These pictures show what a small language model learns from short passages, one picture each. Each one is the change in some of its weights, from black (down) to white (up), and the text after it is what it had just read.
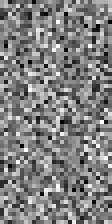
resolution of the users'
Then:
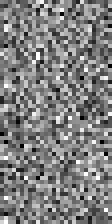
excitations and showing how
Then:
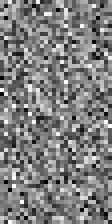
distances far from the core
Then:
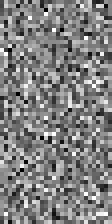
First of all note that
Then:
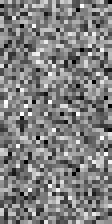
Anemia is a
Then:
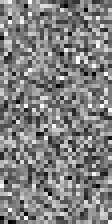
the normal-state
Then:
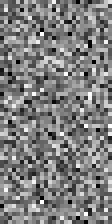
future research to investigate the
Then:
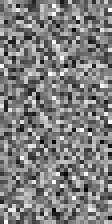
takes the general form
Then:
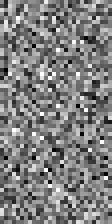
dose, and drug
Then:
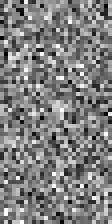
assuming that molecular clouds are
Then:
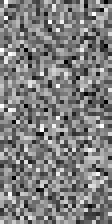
in the abelian
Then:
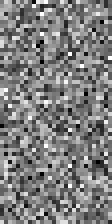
performed in ecologically
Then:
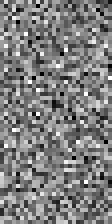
edge midpoints of
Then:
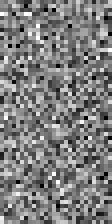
two orientation preserving
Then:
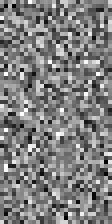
lines. This is not
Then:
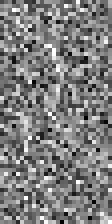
By definition of $\Cal
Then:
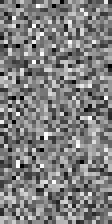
the motivic weight of
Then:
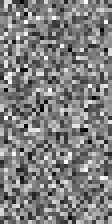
compartment called
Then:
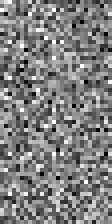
knowledge 1-2 years
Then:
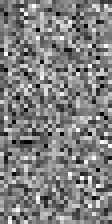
such that, for every
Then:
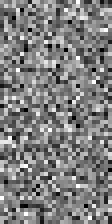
also prohibitively
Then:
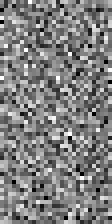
theoretical models. We
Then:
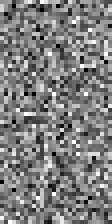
there exists the least positive
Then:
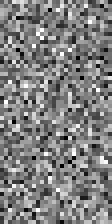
of weak-$*$
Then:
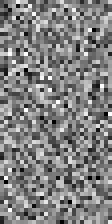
simulated environment, ,
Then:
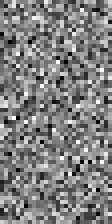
by the Ethical
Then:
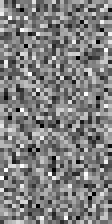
solutions is vital to
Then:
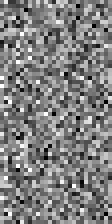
Patients were
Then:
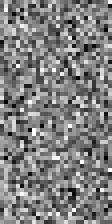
order to feed the
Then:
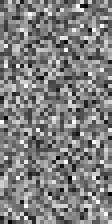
to the computational model we
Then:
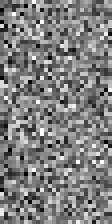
Ser. C,
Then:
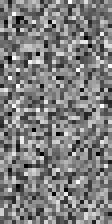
IN LAKE
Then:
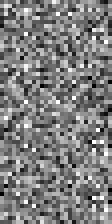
theorem on matrix algebras},
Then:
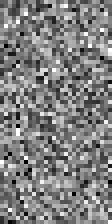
the restriction of an unramified
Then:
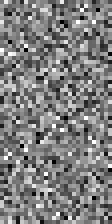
the process of the
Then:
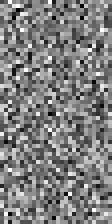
housing market
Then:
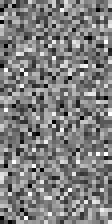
following proposition. The characteristic
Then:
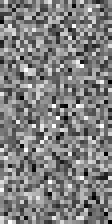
with the low energy model
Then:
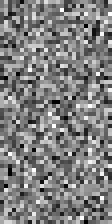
reconstruction using the MRI
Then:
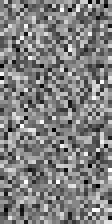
formal statistics. Similar
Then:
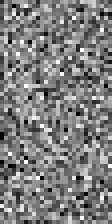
the Teukolsky
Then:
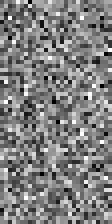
tempted to compare
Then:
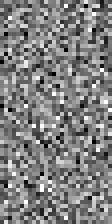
case, the induced
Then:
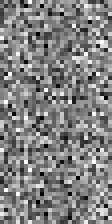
and Security}}.
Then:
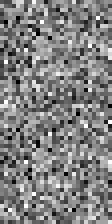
using an MTT
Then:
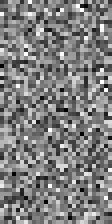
possible. This model
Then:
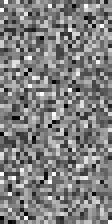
The dashed circle is
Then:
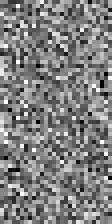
status and social rights as
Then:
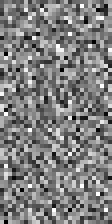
respects except that the
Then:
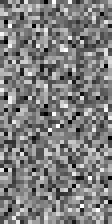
Random matrix theory
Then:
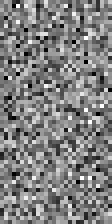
for BGFC
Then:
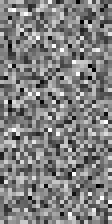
could be such a
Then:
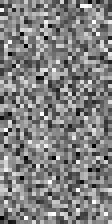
the body of knowledge and
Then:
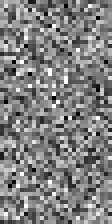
by additional physical processes
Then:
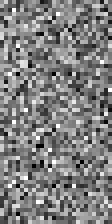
corridors X X
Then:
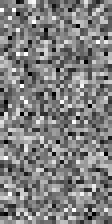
and chat message
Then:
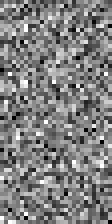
the economy relies
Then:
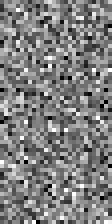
the self-similar solutions
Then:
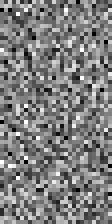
the method we first studied
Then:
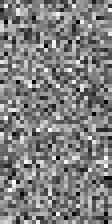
consider a scenario where
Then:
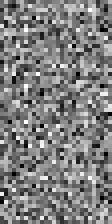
\rightarrow 404
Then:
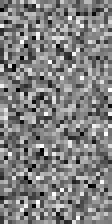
approximately 2.5 can
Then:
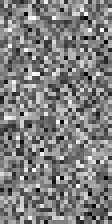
Journal of Development
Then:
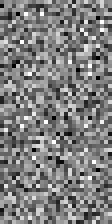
for secure interactions with
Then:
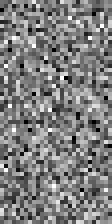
regulating social life.
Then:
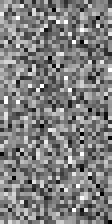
dependence on such detailed internal
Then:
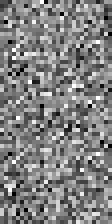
(Rings and
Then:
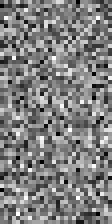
of PDEs.
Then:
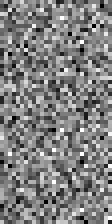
also calculated the same values
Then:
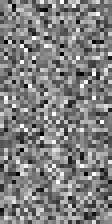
$\frak k$. In
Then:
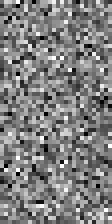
{\em bounded type}.
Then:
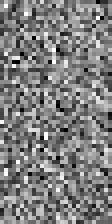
uniformly on compact subsets of
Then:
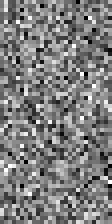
measure to show the relation
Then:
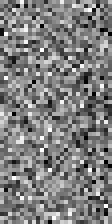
\newblock Let food be
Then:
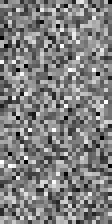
the unknot
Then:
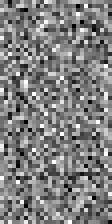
decrease in active chlorine
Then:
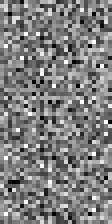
couplings between nucleons
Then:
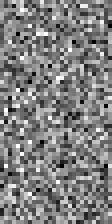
$N$ is not
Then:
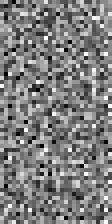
History Received
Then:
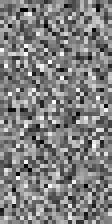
this study is therefore to
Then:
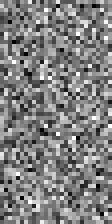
Thus, substituting
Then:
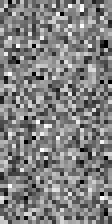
\to \infty)
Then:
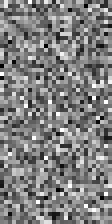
distinct labels.
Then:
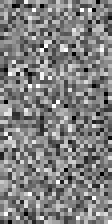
structure for time,
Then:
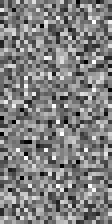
to take charge of their
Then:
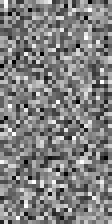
removed from the analysis.
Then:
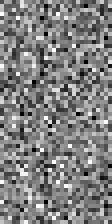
expectation value $\langle
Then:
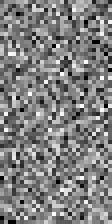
is not the only source
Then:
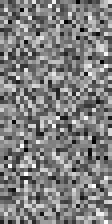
are allied to the
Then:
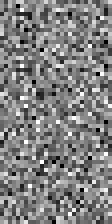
|\cdot \right)
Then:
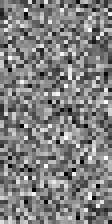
correspondence, a free field
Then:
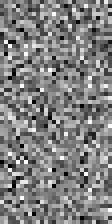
neglecting the detailed
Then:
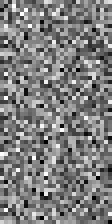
and uniqueness of the
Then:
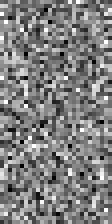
All authors contributed critical
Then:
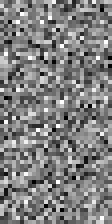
- Easily
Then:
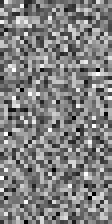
mass action is:
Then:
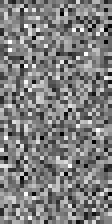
reliability when solving
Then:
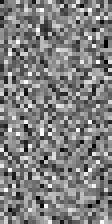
that, if $a
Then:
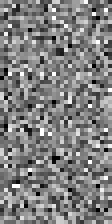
row planting,
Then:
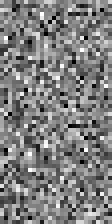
domains. Perforated
